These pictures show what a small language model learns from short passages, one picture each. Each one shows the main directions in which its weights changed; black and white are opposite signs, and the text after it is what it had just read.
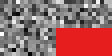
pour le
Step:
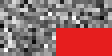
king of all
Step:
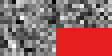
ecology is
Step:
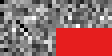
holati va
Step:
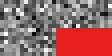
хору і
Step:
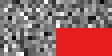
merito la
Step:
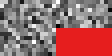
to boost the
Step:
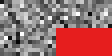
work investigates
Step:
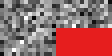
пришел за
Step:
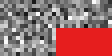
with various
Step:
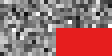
number of other important
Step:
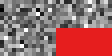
que, si
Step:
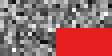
Так, для
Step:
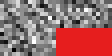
climate on
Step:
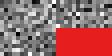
& Port,
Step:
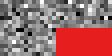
functions related
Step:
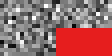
destruction and
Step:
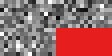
bilan ham
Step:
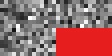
usado na
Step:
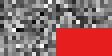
assistance should
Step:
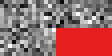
in response
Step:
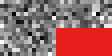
of the former
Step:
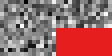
that I have an
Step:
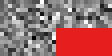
communications with
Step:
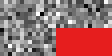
of the participants
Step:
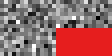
These studies
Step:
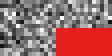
funcție de
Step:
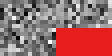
va so'z
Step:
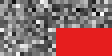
como tubos
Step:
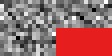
support adults
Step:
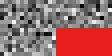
models which
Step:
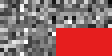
Ben produced
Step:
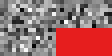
East) and
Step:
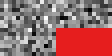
the rare
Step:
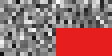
affected through
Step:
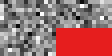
direction of
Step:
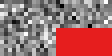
practice a
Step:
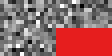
for Research and
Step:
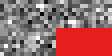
technique which
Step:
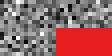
motivate us
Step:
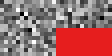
his monitored
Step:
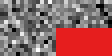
two physical
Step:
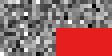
- Das
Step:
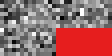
In designing this
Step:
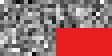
extraction of
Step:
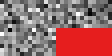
approach on EU
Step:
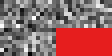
saw in
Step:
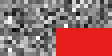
salud y
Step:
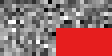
School of
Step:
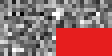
at the left
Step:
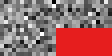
grados en
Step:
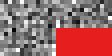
is higher
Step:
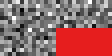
that moral
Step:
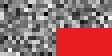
structure. The
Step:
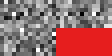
of calling
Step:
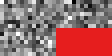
significant. Figure
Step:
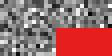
to this result,
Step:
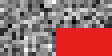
shown in the
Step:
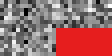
performing research,
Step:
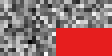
the probability of
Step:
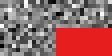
il pagamento
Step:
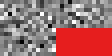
developed from
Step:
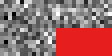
com esta
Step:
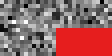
a coastline
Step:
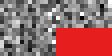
such that $q
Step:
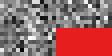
common events
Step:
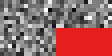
dentro y
